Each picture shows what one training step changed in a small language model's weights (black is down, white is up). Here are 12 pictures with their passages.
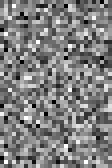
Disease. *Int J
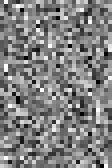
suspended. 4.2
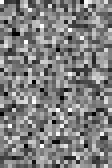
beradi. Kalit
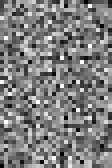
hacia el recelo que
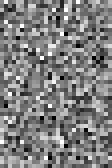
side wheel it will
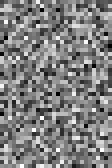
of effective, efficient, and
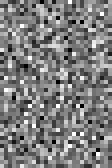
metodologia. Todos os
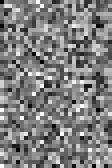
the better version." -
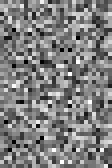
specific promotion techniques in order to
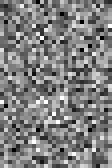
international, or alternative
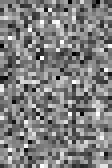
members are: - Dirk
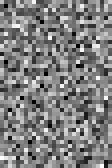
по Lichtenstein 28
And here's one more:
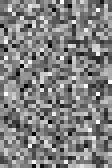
^a Comparison method
